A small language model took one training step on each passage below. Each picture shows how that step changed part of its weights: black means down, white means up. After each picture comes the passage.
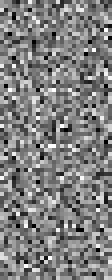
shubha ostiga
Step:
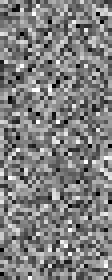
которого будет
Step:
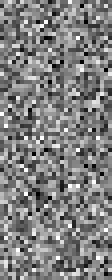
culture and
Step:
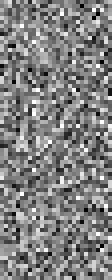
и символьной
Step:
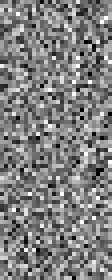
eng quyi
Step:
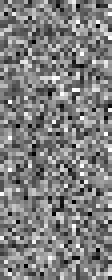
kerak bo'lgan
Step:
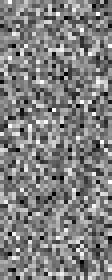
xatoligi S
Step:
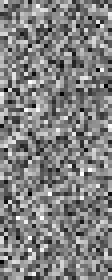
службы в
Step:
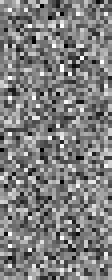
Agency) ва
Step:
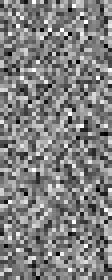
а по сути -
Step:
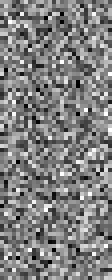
of a study
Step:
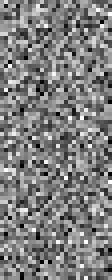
и системы. –
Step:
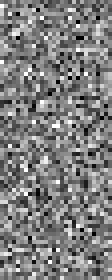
empírica ou
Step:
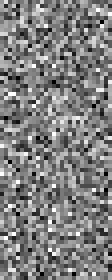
и правовые
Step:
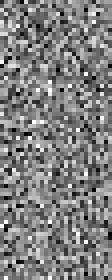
This article is
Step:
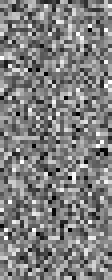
B2B market
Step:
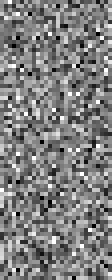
it is remarkable
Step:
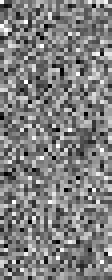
e internacional.
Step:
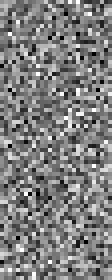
de empirische
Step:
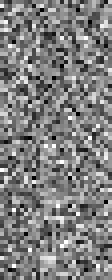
olgan holda;
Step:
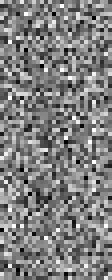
Thus, due to
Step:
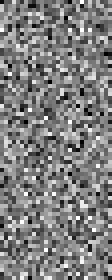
manuscrito del
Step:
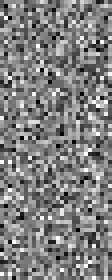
éxito no era
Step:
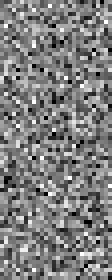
burnout y la
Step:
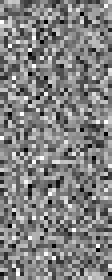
ilmiy, amaliy
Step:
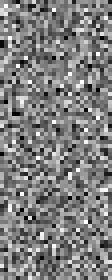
turbines off
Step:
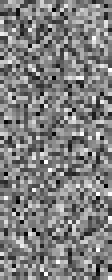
bir anlamlı
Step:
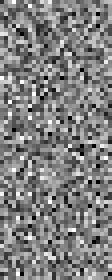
ilmiy metodik
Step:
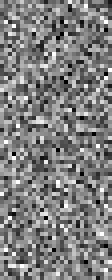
uchun pedagogik model
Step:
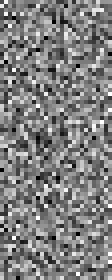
continuación se
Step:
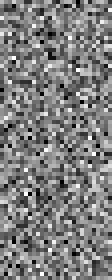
de la permanence et
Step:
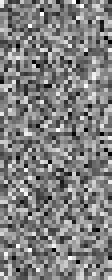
ano havia
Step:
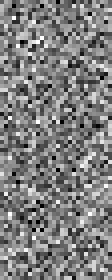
влияния на
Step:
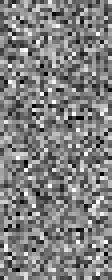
concatenando com os
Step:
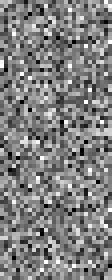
parmi lesquelles
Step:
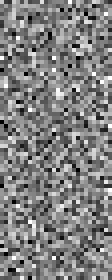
qiladi, bas,
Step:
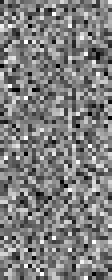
sərt dağ
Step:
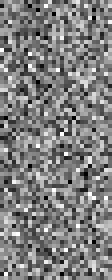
L. In Vitro
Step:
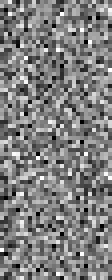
oldini olishga
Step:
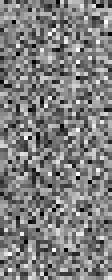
de su señor
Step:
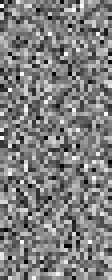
y afásica.
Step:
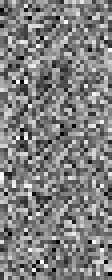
the entomological
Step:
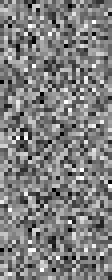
the accuracy
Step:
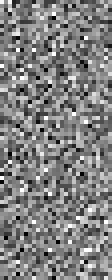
a graph.
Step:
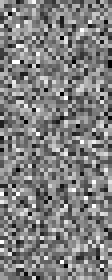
inalienable para
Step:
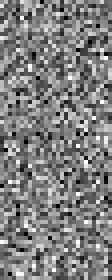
aos fatores de
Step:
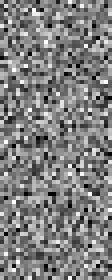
parishon holatlarini
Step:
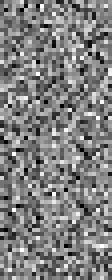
chiqilgan. Unda
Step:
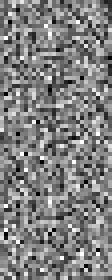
facelo too
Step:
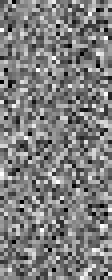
вступает на
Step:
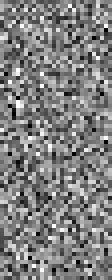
Red las reglas
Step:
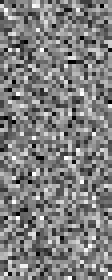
Toshimov R.
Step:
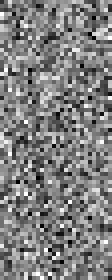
- denigration)
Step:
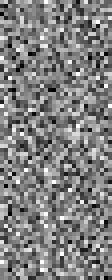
2. Azarova
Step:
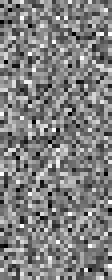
правата на
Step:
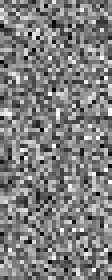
nur mit viel
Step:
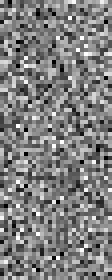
as pesquisas dos
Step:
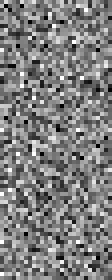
del cliente.
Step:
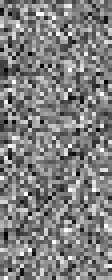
no necesariamente
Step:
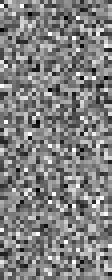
suavização é
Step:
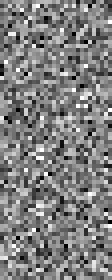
dan memperluas
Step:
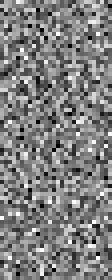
sua evolução
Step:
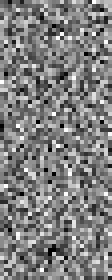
las futuras
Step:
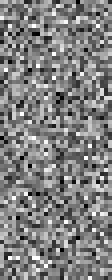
parler du sens et
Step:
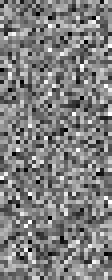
de YouTube
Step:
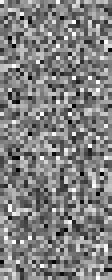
training program in
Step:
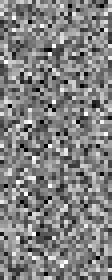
produk media.
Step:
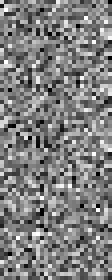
devalues the
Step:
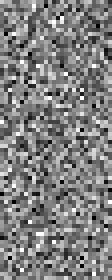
, числа
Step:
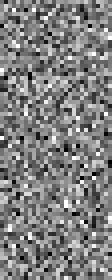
y compris les
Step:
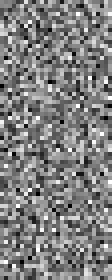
[4] tomonidan
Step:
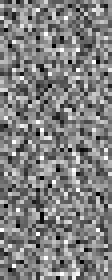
15$ bo'lganda
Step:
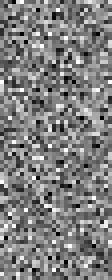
provocativa a
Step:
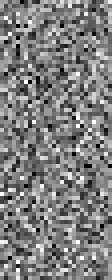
de los factores
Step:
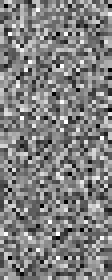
– одного з
